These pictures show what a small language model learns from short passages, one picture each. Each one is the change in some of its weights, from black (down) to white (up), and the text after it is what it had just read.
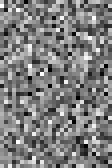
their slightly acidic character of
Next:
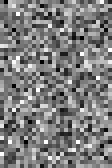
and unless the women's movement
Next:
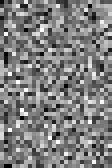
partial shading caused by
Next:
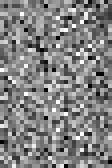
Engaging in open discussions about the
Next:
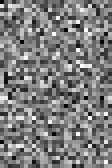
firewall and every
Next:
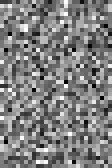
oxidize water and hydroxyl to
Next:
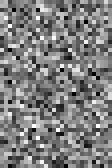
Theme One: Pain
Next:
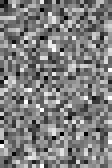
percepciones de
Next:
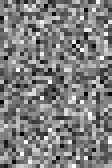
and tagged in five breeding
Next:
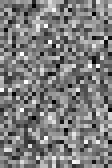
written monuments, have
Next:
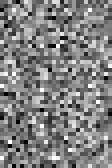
relations where units are grouped based
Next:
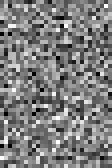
feeding intensity were 7.8 and
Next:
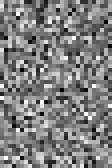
read in Grade 1.
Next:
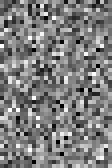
increased from 900°C to
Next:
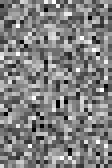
machinery and equipment,
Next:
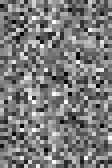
Please also update the
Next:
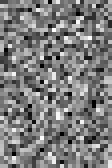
propionic acid (4
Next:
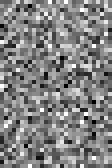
mothers Pre-experimental
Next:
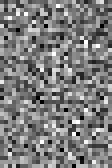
for the calculations presented here
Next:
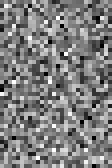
with the atomic labelling scheme
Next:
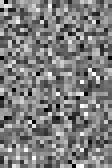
the FTSE-100 Index
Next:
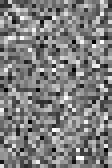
into sequences of ten frames
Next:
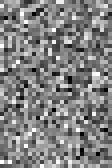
decay of fresh products stored in
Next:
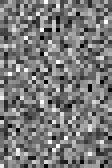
for pioneering in the field
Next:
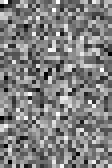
split into two equal intensity
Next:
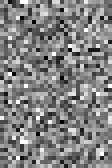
Fig. 3. On the right,
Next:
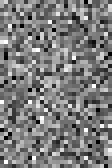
while improving recovery from mature
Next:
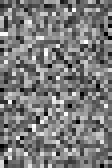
domain adaptation interfaces.
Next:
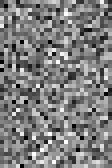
into numerical representations.
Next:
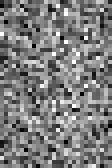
parameters, etc.). Dynamic
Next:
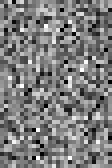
such as integrity, credibility and
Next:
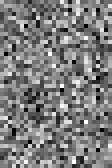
over the land (the term
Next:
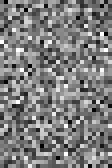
engagement in cancer? Participation
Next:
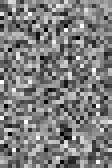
Iso Mass/res.
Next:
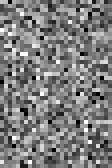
USA Capsules No.90
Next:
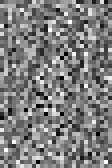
to obtain information about age, gender,
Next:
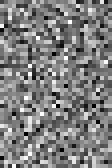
to the mainland via a
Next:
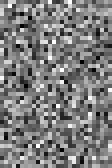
premises under the influence of
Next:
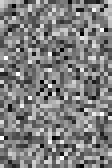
4. Expression of
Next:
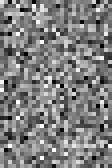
of machining parameters such as
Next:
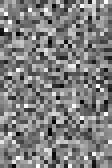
Odessa, Ukraine
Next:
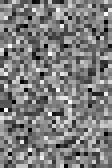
only immobilized
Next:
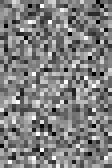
separate from differences of interpretation and
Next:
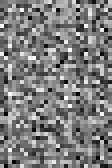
to use the best teaching methods and
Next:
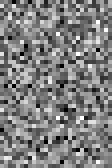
the work [1], V.
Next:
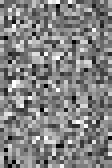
more expressive than words"
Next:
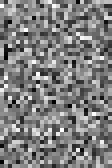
fuel and markers of
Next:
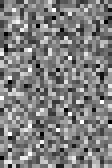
impart greatly on the
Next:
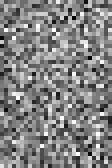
in STs' enactment
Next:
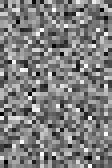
radical right-wing activists
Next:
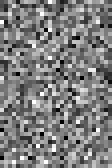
system. If the field of
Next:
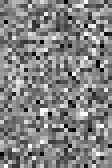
Denture hygiene
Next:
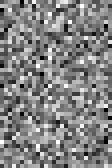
no device to rule them all.
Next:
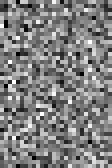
output of the statistical analysis and the
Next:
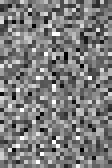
suggesting potential regional variation or
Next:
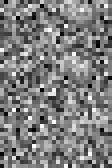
skills among the adolescents and
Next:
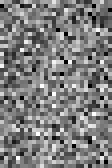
sources of energy, such as
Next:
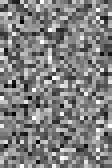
system using three different modulation methods,
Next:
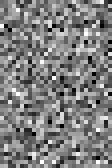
of 0.004 was obtained.
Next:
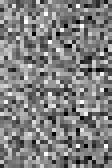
Stories A collection of case study
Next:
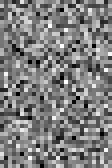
the variable are equal. Thus,
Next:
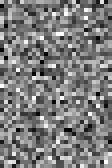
applied for medium- and
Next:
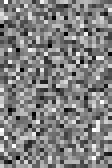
1 Kattakurg an city
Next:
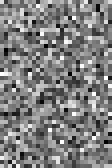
assume at the moment a
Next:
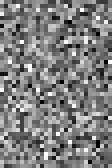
Is the topic of the essay
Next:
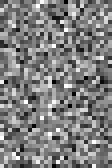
of the difficulties of studying
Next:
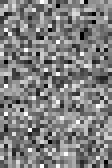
extraction by Qantas.
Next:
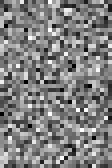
membership function of L_s
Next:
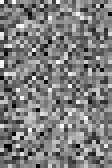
be useful in breeding for resistance against
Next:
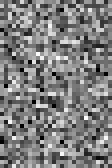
the source of our behaviors and allow
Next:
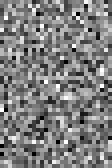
but with pentagonal rings
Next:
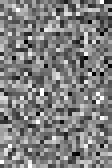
was done using SPSS statistical
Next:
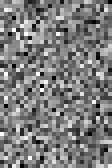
sex, civil status, highest
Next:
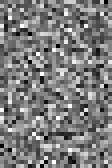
to provide consistent expectations for all
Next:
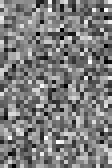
she could never live knowing
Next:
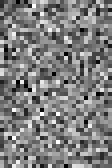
looked through all the medical
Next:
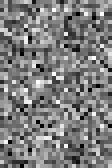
These variables also showed a significant impact on
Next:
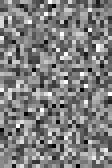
article in press Maria
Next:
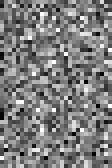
claimed that insect
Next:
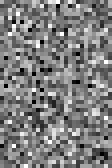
more capital and work, but at
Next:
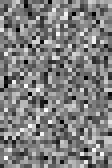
be assigned the worst
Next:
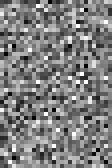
emotions from malice to
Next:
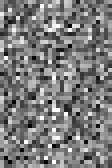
role in fostering continuous improvements
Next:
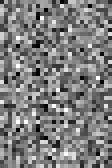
is denoted by α and is
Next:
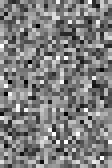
[3]. Children learn well
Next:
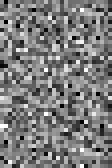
acquirer. The issuer
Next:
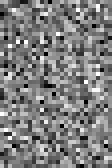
for CAE prevalence based on
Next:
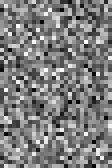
The first experiment was tried in
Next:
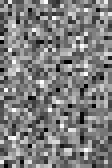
affixes with consonant
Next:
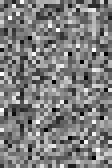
a reference voltage of 5
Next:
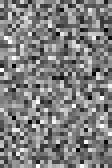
the status quo – The role of
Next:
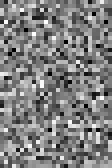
Mlaten Village and
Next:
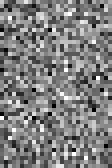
(X \rightarrow Y) R
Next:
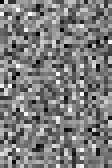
archaeology. His period is
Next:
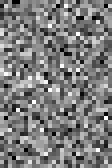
Moma (2015) emphasizes the
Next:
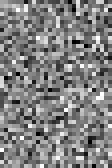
cut was of 190 mm so
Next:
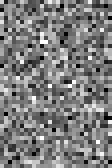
start learning new languages. This
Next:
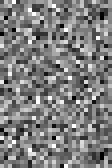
to curb malicious activities
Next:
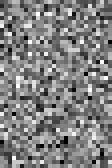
activities? - What should a person do
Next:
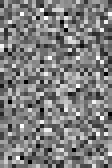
up-to-date: -
